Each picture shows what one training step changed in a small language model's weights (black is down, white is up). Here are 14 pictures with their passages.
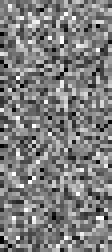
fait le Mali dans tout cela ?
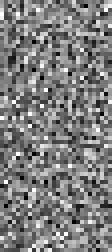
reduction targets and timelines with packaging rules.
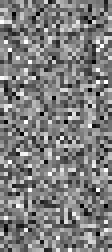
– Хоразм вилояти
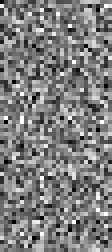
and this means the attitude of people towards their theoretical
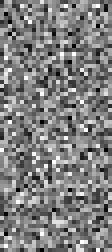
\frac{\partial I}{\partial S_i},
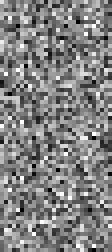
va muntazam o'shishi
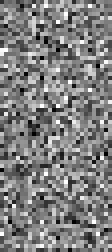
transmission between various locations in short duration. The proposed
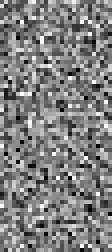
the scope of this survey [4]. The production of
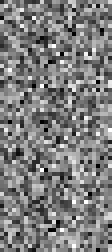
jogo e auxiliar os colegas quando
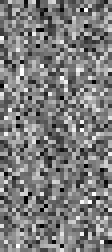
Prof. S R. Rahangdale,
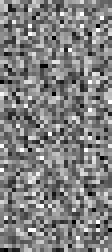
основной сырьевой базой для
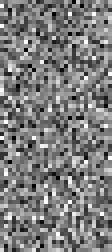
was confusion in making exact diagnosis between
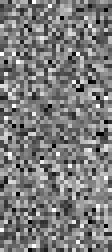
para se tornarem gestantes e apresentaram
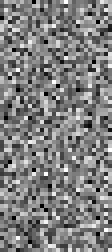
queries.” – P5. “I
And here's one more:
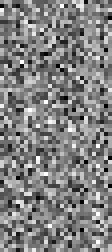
is reported to be 95% or higher, Complications
